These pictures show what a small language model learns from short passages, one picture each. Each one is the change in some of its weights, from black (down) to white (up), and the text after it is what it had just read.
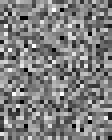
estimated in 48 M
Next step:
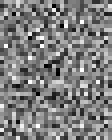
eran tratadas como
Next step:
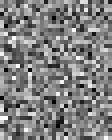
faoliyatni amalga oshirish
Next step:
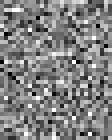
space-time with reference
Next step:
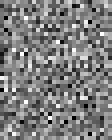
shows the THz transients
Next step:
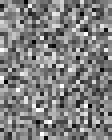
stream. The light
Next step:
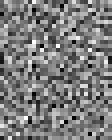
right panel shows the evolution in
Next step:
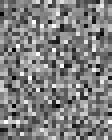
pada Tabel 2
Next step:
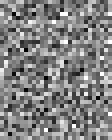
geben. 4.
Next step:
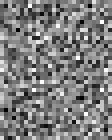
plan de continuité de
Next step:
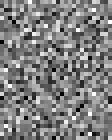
channels with enhanced
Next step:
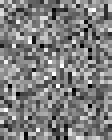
the remaining atoms.
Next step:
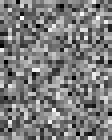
natijada, inson
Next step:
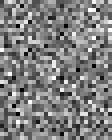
antennas that contain
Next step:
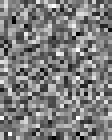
quarteirões a
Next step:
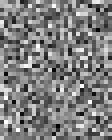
caracterizar la
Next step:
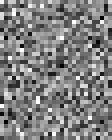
MHD goes to
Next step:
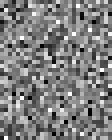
between two square correlation
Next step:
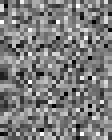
with the same symbol
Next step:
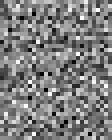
of the state $S$
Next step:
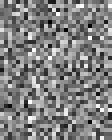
2. Estado de
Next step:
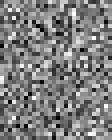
xonliklarida ham
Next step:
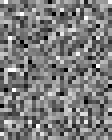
Sthefany Thais
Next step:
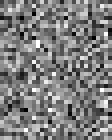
and lattice model systems as
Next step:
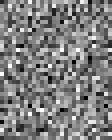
methods for data selection.
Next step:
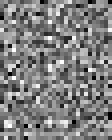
Abu Rayhon
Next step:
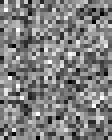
\chi \frac{
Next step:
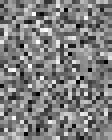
sensitivity (50\,hr
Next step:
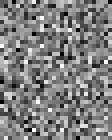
Mahal - R4
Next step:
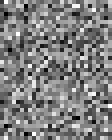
experimental data the red line is
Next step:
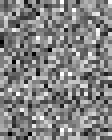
being fully formed
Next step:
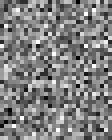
de Concreto 1
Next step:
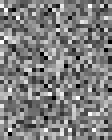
local. Debido a
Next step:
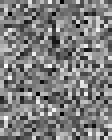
– à partir de la
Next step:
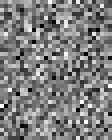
on kuitenkin
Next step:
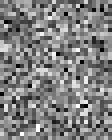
as IceCube
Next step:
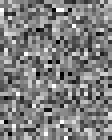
is neglected.
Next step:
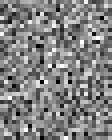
window absorption
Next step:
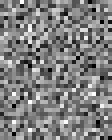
generated by supernova
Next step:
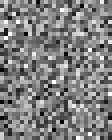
a$, much smaller than
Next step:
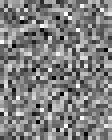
IV. LEER
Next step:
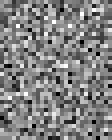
wind with a velocity of
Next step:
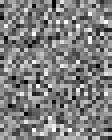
appears elusive for
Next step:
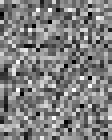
from the vulnerability
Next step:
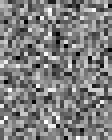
belajar untuk
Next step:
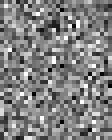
their scales are compared on
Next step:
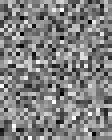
discussed in the details
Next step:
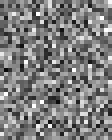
En d'autres
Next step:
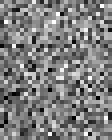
the transitions of electronic
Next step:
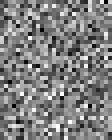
definitions.}. The work
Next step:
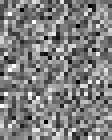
VA ERTA
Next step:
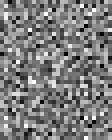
in de database van
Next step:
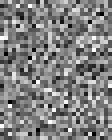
\ct$ and set
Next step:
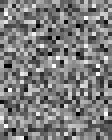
con el que pensar
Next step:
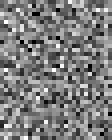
тежка форма на
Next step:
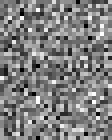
alternatives as
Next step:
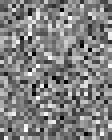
defined as having a
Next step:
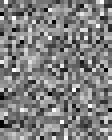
should take a value
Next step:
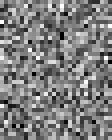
bienestar general de
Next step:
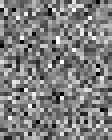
contenido punitivo
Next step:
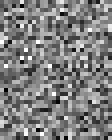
cataloged by
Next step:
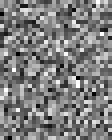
de combustible por
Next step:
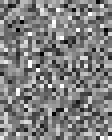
Este vetor de
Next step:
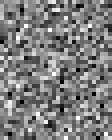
18 ans était
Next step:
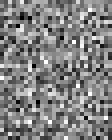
other words, all possible
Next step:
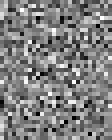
are determined from the response
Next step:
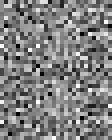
psixoz rivojlanish
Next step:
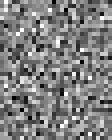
at the photon point
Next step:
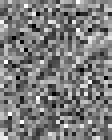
според този
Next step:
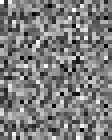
C, O, and Y
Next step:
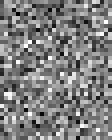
Ranee navida
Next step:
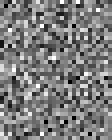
three axes through the trap
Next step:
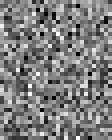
del saber sobre
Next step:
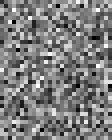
in subnetworks 4
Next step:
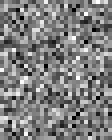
resistivity, even at
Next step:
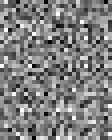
state at zero applied field and
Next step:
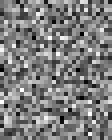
on a minimal spin model
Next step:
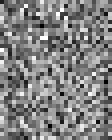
usual quantum measurement problem can
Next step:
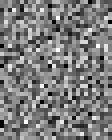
out on a Nvidia
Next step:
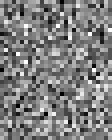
kulit jagung
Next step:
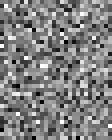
vertikal usullarda
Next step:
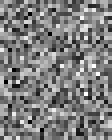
unga zamonaviy
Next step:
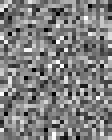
muhim hisoblanmoqda.
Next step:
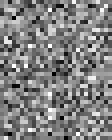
miastach i
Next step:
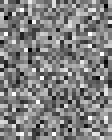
operators may be used to
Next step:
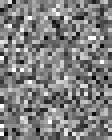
challenges for
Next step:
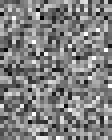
texnologiyalari ta'lim
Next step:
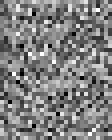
of the simulation. The
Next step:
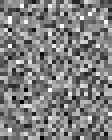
PÉS NO
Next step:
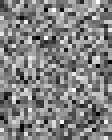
fundamental group of the
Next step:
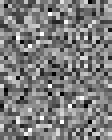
счет использования
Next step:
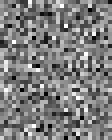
dato de la realidad
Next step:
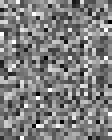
It... and Why
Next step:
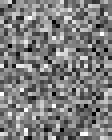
be challenging.
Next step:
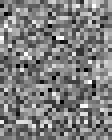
be equated. This is
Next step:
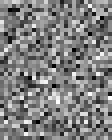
si des difficultés
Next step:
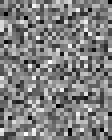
Ta'lim ham
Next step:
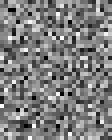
i в году t
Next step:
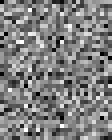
controlling the
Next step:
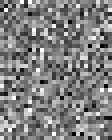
e cortes variados
